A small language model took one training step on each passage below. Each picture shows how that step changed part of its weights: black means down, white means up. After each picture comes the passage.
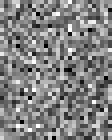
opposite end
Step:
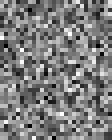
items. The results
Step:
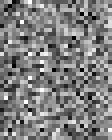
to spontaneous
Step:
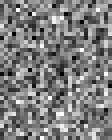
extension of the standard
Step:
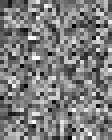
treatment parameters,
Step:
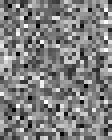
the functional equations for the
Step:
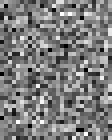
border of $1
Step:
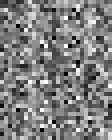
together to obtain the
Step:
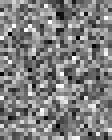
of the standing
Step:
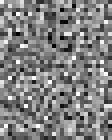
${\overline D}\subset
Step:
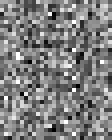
)$ such that \[
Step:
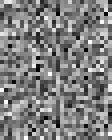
vorticity and
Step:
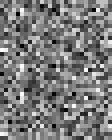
middle of the
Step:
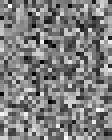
PL spectra of the
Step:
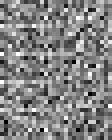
\bibfield {author}
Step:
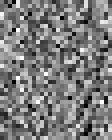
functional order parameter.
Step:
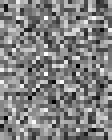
critical point (with
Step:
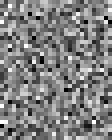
{\kern 1pt}
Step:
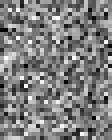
the trajectories,
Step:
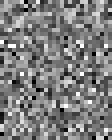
are determined by their
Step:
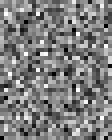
\delta }|\Cal
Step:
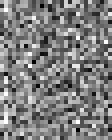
we obtain the case for
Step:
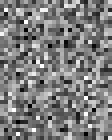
re-proved in
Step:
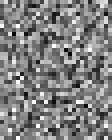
\tau $ and from
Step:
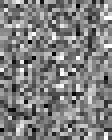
would result from the values of
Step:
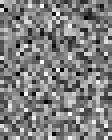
we put $I
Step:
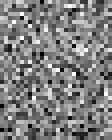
based sampling of order
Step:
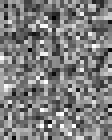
at the supertile
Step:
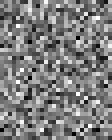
of M-doped
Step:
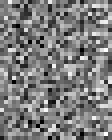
random variablesis to
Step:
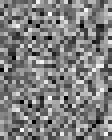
condition technique also
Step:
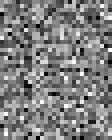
worth noting here
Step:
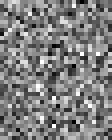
Let us suppose that
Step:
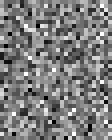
annealing temperatures
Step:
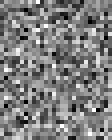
and entanglement are
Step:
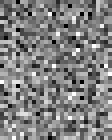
What evidence is
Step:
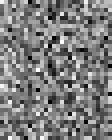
\text{ as } n
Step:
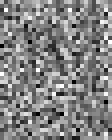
of the boundary conditions required
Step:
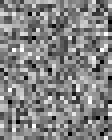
political theory should contain
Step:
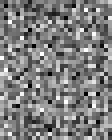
1\le r \le
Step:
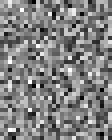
state descriptor by
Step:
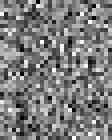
It naturally
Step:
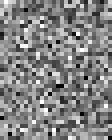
the central black
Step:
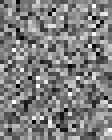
between diabetes and
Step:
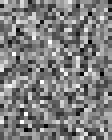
as the same is an
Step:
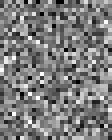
the timescale over
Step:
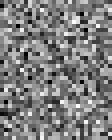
performed, leading
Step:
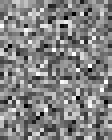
a prescribed total
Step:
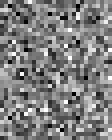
total ordering}.
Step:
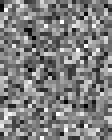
for the spectra obtained by
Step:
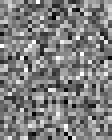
such a group as follows.
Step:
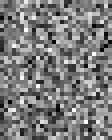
confusion, for
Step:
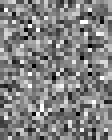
number are conserved,
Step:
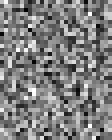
in the same way as
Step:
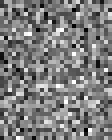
for that theorem. For
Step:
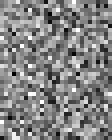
In this work, two case
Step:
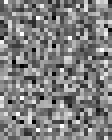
symmetry. Of
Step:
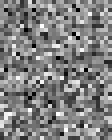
for the bracket
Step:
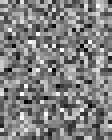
example is an extra
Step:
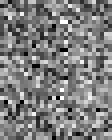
All other plots
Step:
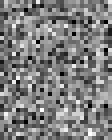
and therefore, as in
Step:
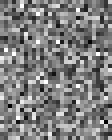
at each pixel.
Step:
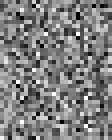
bonds. The
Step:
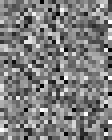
dominate over
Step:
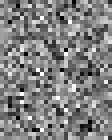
permutation invariant
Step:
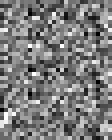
files for the
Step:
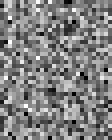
potential allows us to
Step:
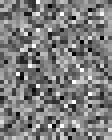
consistent with what is
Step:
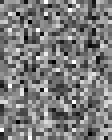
and that their shape
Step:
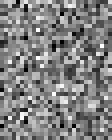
and point out that the current
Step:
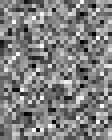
field strength
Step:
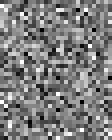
authors. Figure
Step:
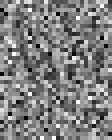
of dwq so
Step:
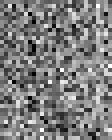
result of this section.
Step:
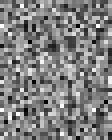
of linear partial differential
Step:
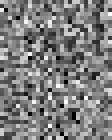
for in future
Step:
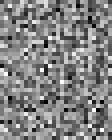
It might seem that
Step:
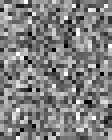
have \[ -\deg
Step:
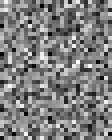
we can state that the
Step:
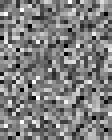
= \beta + \lambda
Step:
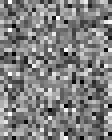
the discriminant
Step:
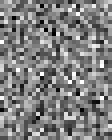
achieves a lower
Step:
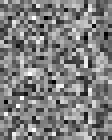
added in the method.
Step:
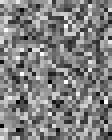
the real universe so
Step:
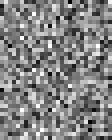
bottom curve
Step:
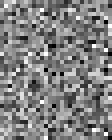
to rescale the formula
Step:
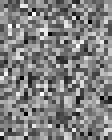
scale that can be associated
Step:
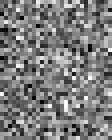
also that, since for any
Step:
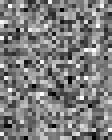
on $\Gamma_i$,
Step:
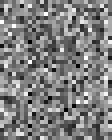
of the TDR but
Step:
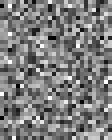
satisfy $\beta_1
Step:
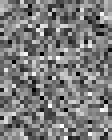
is consistent with the
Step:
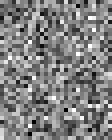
EoS behaves
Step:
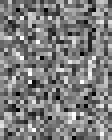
emerge in each
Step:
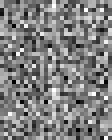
\xha Xt$
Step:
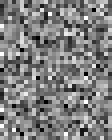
BHH. Thus
